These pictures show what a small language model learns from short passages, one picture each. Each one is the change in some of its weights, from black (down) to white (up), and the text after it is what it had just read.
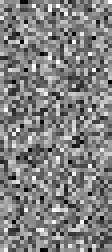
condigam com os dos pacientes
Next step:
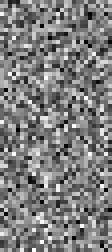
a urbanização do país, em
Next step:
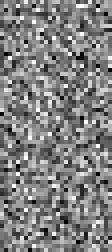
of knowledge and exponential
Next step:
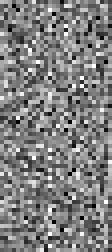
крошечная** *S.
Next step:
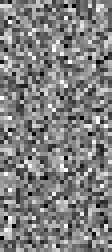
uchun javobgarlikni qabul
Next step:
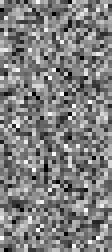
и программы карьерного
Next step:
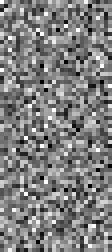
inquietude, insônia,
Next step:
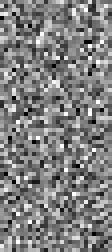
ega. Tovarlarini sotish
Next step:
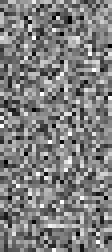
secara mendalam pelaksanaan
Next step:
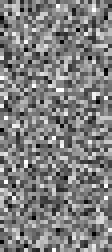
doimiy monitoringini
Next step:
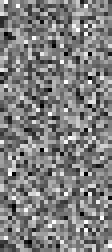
o consumidor sair de sua
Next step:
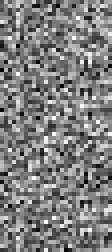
atıfta bulunulur.
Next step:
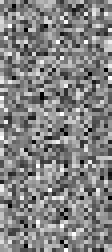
que vise a manter a sua integridade
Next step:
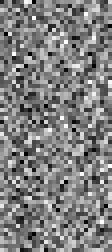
aprendizado”, “parcialmente
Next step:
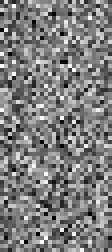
жойлашган аркачалар
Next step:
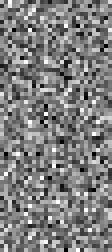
distribuídos tanto no espaço
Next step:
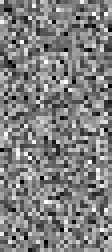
où l'on vend de tout :
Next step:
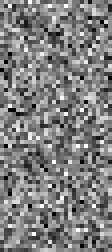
redução da oferta de calorias
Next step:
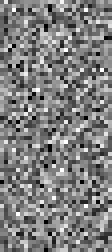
(ed.), O. Danilyan,
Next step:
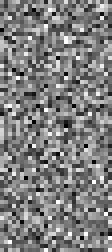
(achevées ou non) (3),
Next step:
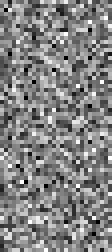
außerhalb ordentlicher
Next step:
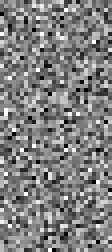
hech qachon jigaridan voz
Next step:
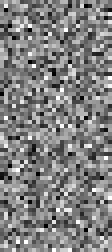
mayor acceso a la tierra.
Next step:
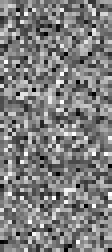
de inteligência que privilegia
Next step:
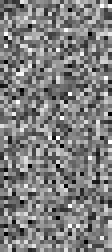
được hỗ
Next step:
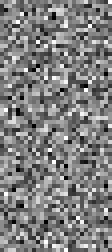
alınan iki âyet
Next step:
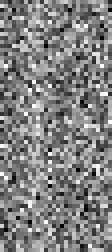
لئے ہدایت
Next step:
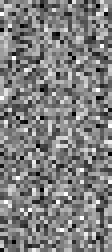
изобретения Основной
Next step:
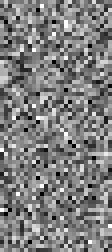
нормативно закріплено
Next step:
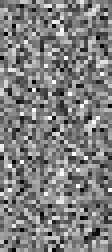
berib, iqtisodiyot rivojiga katta hissa
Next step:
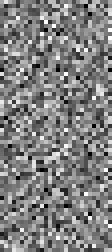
a los NNA(caso
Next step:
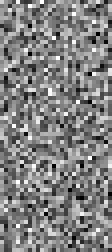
weight lifting, and ...
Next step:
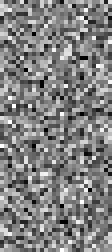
dan Harga Terhadap
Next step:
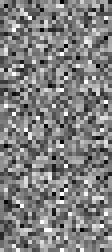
B Std. Error Beta 1
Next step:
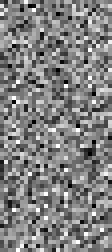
Nasional. Republik
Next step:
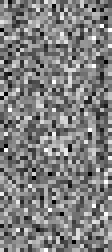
ифодалаган. Шу
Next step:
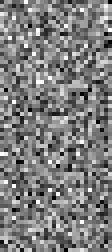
bo'lgan va yetishtirishda eng
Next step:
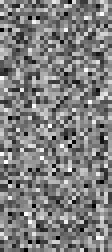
должна быть учет и
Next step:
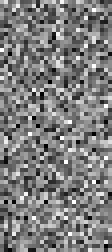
asigură performanța
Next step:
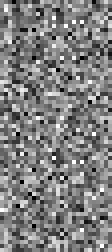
dos materiais recicláveis por
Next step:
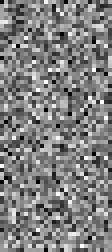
и спортом по месту
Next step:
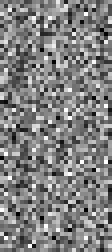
большое влияние
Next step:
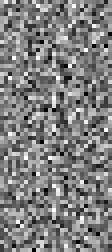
Eine Gruppe von Texten mit
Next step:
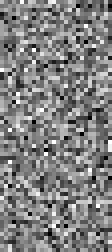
natijasida boshqa sohaga
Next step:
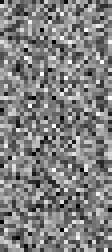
қилинган расмий
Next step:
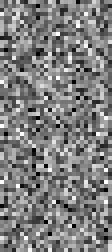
"ввиду того что",
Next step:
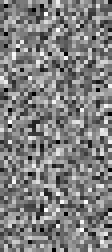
fines, en contraste con
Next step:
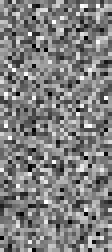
Whitfield, K.,
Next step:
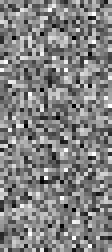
dessert but a distinctive element
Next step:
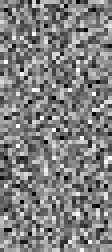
chayon”. 2. Abdulla
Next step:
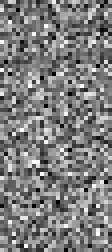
holatida "xafa qiluvchi"
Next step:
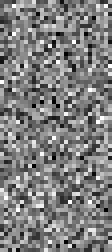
falsafasi ijodkorlikni
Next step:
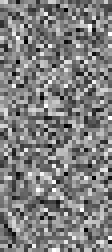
en utensilios de Al sin
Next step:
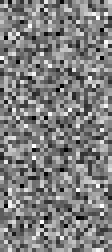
تركيبي من
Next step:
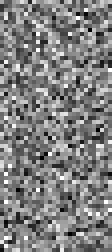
Sport va jismoniy tarbiya
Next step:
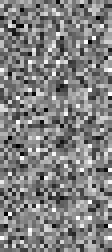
etish ko'zda tutilgan
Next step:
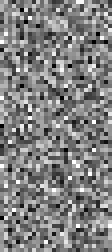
ne gibi değişikliklerin
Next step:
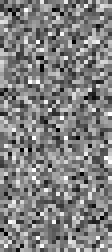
presenta dei limiti. Esso
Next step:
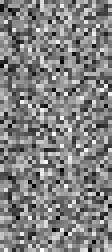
г.). / Под общ. ред.
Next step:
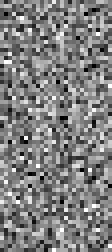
immunological changes correlated with
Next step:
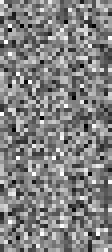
muhitga ta’siri tahlil
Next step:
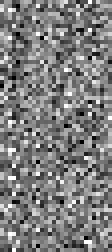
το οποίο
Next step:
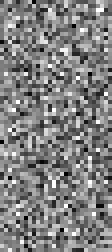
a identificao um elemento fundamental
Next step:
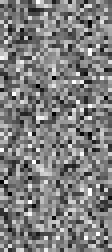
їй можливість бути
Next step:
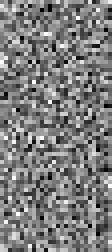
balki masofadan turib
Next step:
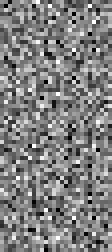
fonction de contrôle de la
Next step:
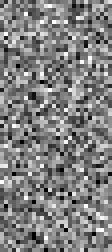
tul, W., Iqbal, S.,
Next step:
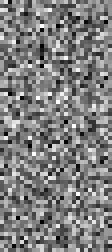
Enfermeiro tem conhecimento dos
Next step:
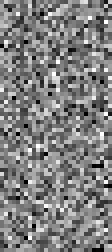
mitigación del cambio climático,
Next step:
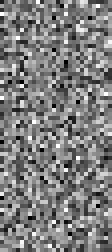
uchragan turli to'siqlar
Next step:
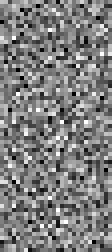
ekindan olingan hosilga va
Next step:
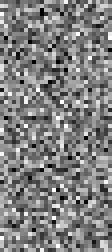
que propone que la realidad social es
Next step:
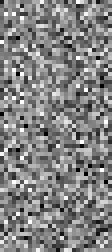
convent founded by her.
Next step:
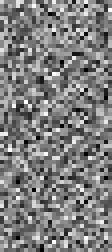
тарихининг долзарб
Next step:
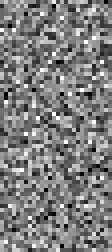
huzur-halovat keldi. Bu
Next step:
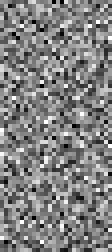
do MESP, evidenciando a
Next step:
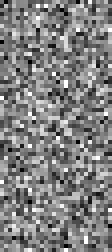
ne'mat bo'ldi.
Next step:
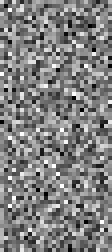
dependientes a paquetes
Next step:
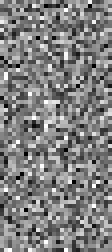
es cierta. Entonces, para un
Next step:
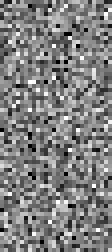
yaxlitlik sifatida qabul
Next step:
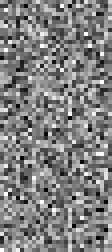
фото и видео сегодня
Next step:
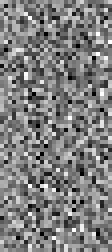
(*Mangifera indica*
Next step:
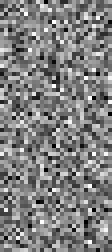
и регионального уровня.
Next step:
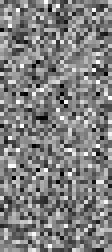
что кислотность сока
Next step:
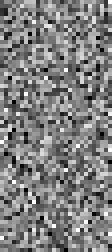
wajib menjalani rehabilitasi
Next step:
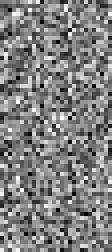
магнитным свойствам,
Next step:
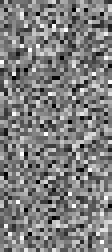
shakllantirishning birinchi
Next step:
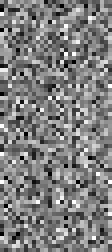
дисс. –Қўқон,
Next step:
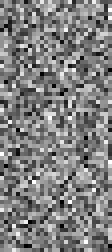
театрального мистецтва
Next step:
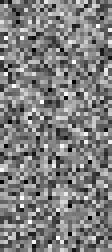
государственных органах
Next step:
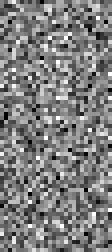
Soviet Moldova. Context
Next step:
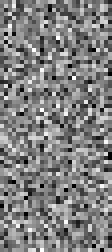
en arrêtant d'autres :
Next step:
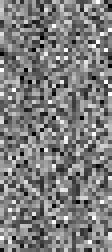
o seu “autor”, que para o
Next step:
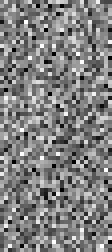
zvenolar gruppasini
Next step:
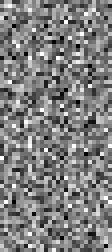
Torres-Martínez para
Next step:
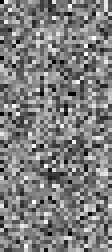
дастурий воситаларнинг
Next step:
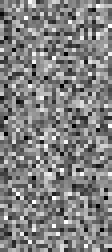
Otajon Abdolov,
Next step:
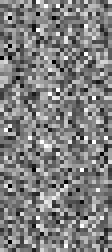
реклама матнларига
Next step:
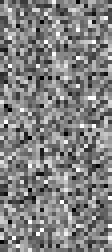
auxiliem na anestesia do
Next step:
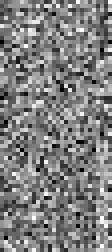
hujjatlari xalqaro
